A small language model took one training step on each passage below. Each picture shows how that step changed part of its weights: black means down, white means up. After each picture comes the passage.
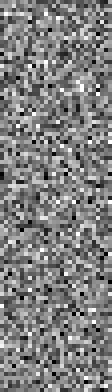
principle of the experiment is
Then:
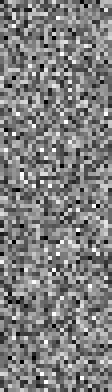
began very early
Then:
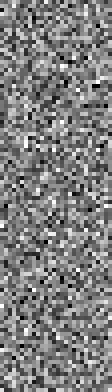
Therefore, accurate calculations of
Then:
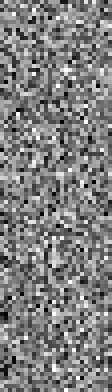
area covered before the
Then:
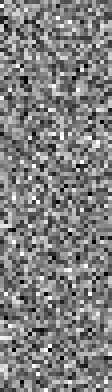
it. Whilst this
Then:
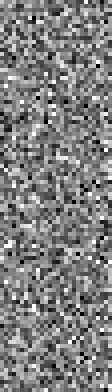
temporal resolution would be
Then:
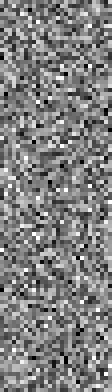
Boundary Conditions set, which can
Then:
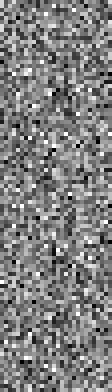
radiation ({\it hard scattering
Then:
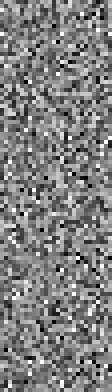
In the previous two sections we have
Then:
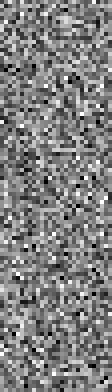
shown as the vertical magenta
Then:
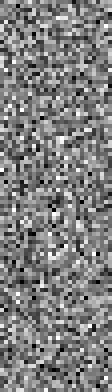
also inferring the chemical
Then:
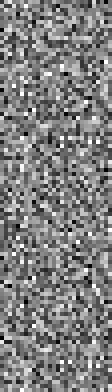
essential in obtaining large
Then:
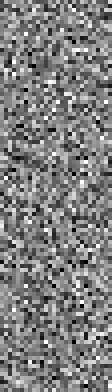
is maximum (13285 cents
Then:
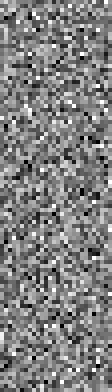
Another key metric is
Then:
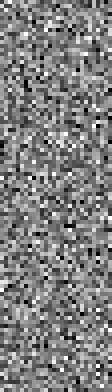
illumination. (b)
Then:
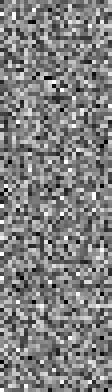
can be estimated by the number density of
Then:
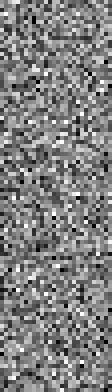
This was a conservative technology
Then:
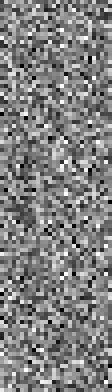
is considered as a moderate
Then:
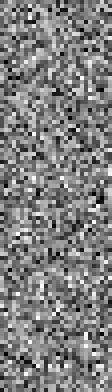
adding another harmonic
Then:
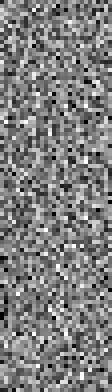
asymptotics in Eq.
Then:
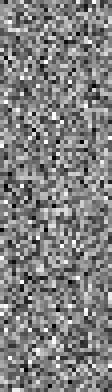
\\ n \end{pmatrix}$
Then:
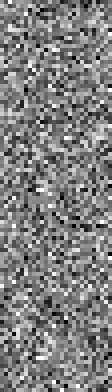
\nabla_c v_d$.
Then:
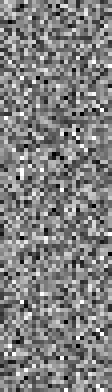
electromagnetic charge is
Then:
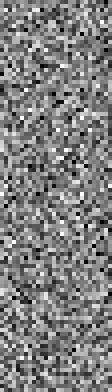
$2 \lambda_p$) and the
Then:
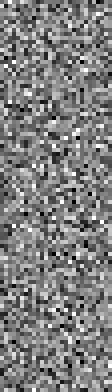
moving transients appears to
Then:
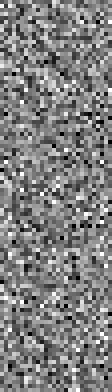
frequency and for a particular vibrational
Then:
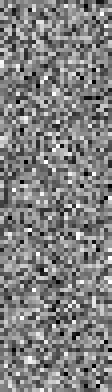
section {\bf II}, the state of
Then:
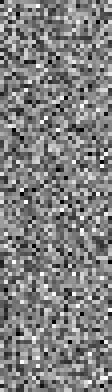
need for lightweight speaker
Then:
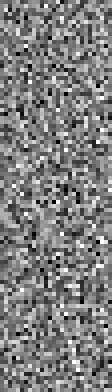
Microsoft coco:
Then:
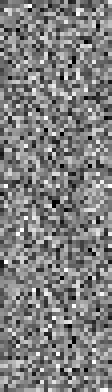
{\em Eur. Phys. J.
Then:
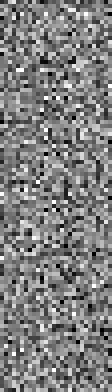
difficulties. First,
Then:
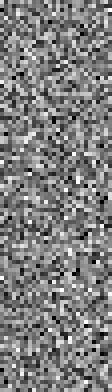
of zero backscattering in the {\em
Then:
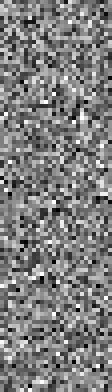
the anti-ghost equation can
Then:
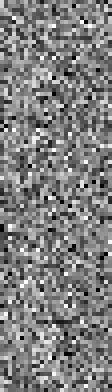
maximizes the dispersion of
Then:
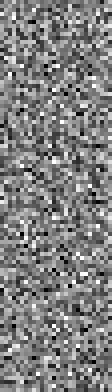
can relax several times during
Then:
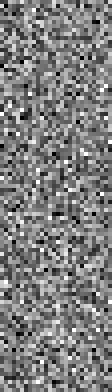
case for the perturbed layer
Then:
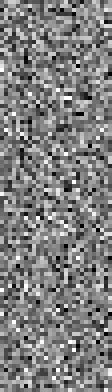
D.~Robinson, and
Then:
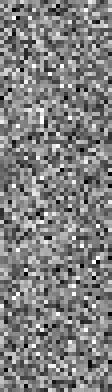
diode effect. Here, we
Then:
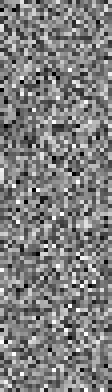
approaching zero linear in $\Delta k$.
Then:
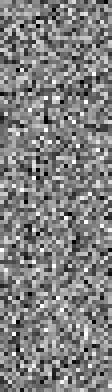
$\mathbf{G}$ is not observed,
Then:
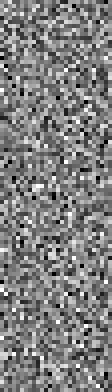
in significant regions of the parameter space.
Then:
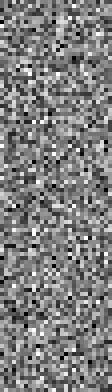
hot big bang model. We
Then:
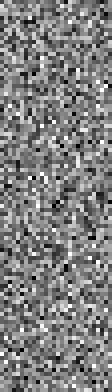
the communication terminates
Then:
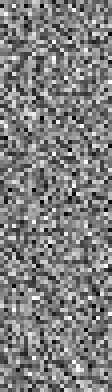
z axes with 2D touch
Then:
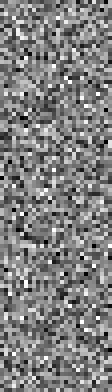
we study the trajectory optimization of
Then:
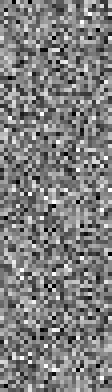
electromagnetic radiation passing
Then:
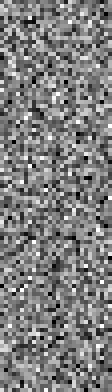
the incident SW mostly
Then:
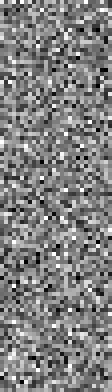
self because we can never pick
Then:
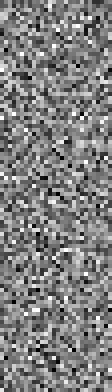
and \begin{eqnarray} g_0
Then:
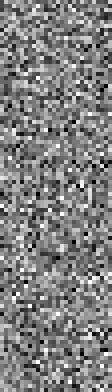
is the rough confirmation of the
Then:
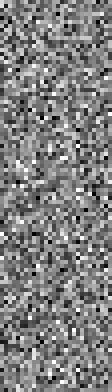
three estimated states correspond to distinct
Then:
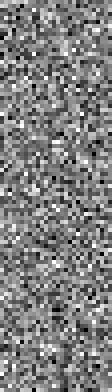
correct definition of CF as
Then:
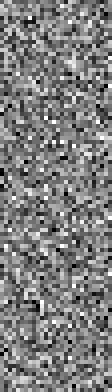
the non-perturbative region (for
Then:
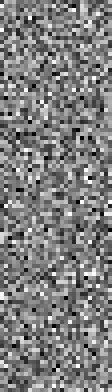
an approach can be encompassed
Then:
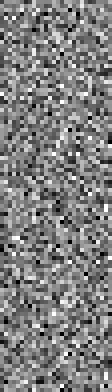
is a free phase parameter, defined with
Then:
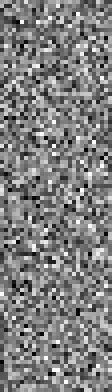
$d$-dimensional dipolar
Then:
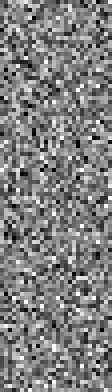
reproducible this last effect
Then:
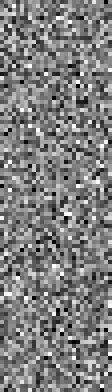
for the specific heat $\cal
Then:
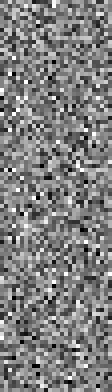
0$. From now on, we will
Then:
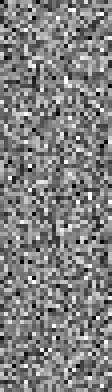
more round in the referral process
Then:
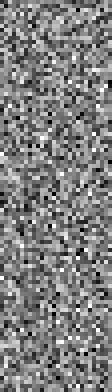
not use the experimental information on the
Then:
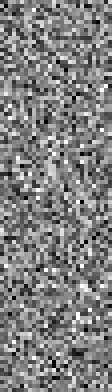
case, the tendency for the
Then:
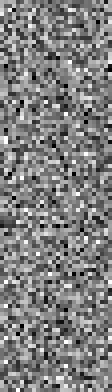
per-window features
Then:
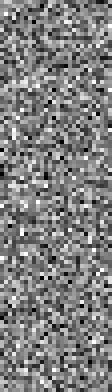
delay is determined.}.
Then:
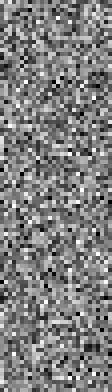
Essentially, optimisation may
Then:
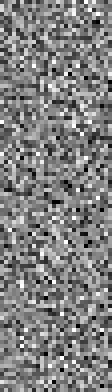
larger ionization parameter models have larger
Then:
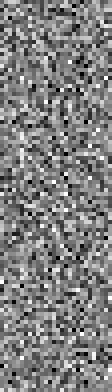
Deep Field South
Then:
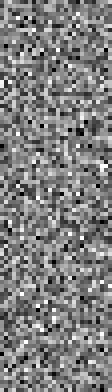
sl(2,C), considered
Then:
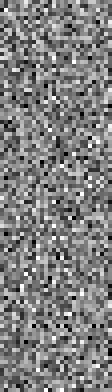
University of Bielefeld,
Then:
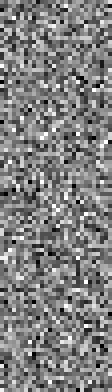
initiate the study of modular
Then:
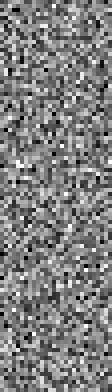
algorithm when estimating the background in the
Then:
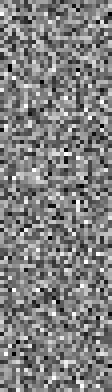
and $W$2 light curves with
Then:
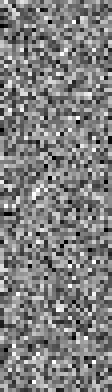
immediately. So
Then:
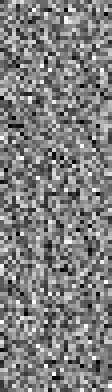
has been used to approximate
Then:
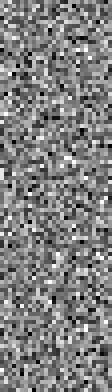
in the cell and a stream
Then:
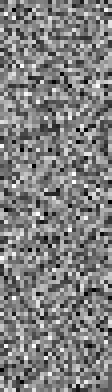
performance, we can see that in the
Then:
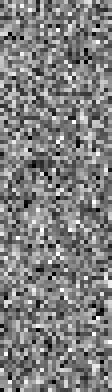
yet another startling
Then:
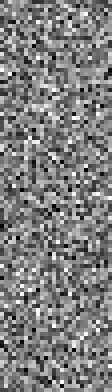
frustrated magnet and
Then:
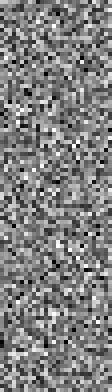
profile of these transitions is
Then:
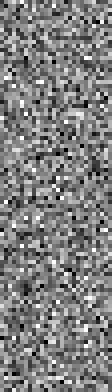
parameter $\delta_{mix}$, or by
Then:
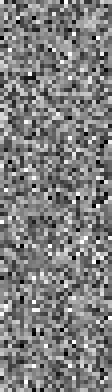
the error floor of
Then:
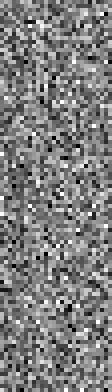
sections arising solely from
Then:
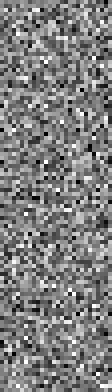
$2 \times 2$ identity
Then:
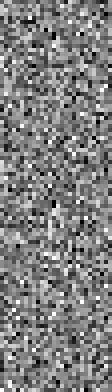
the center-of-mass
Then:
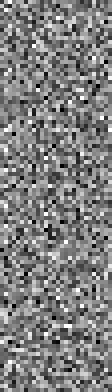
tight. For
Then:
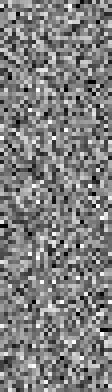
showed effective mass plateaux
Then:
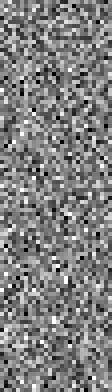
in $\mathbf{R}_i$
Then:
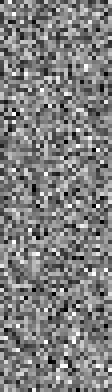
a very simple situation,
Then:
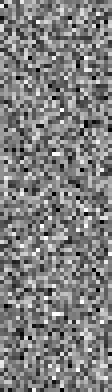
one of our main ideas,
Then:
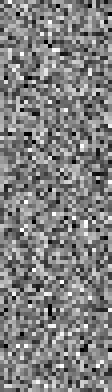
irreducible) representation
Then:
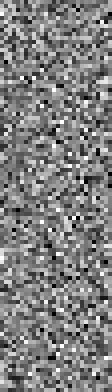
and so on, denote spatial
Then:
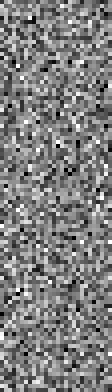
the other hand, Fourier
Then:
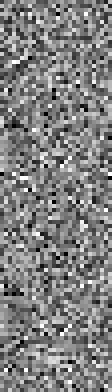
special case when $n=1$
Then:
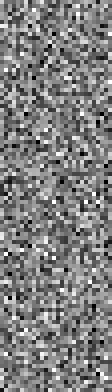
darkening and gravity
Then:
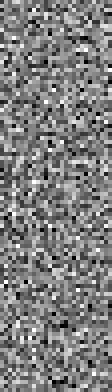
was found to be caused by
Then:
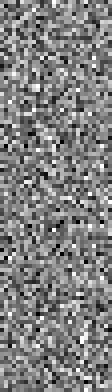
values of $I_{c0}$ are
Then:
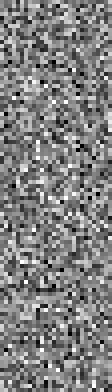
to quasiperiodic rotation on
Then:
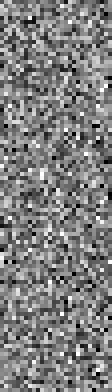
the Doppler-shifted
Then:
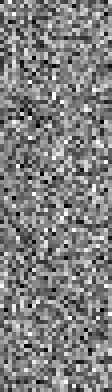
a multi-chip module
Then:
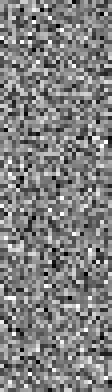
is proportional to the interaction with
